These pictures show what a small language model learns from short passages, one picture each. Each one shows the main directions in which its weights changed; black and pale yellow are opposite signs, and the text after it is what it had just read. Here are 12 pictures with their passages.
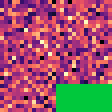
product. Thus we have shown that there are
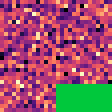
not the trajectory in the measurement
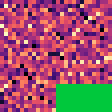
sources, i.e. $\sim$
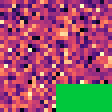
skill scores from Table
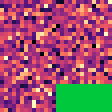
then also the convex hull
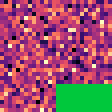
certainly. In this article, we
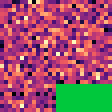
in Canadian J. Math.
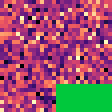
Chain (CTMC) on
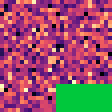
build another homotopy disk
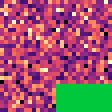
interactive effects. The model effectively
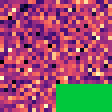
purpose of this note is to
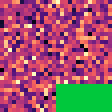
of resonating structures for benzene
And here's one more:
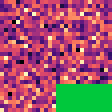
On the other hand, we have the following
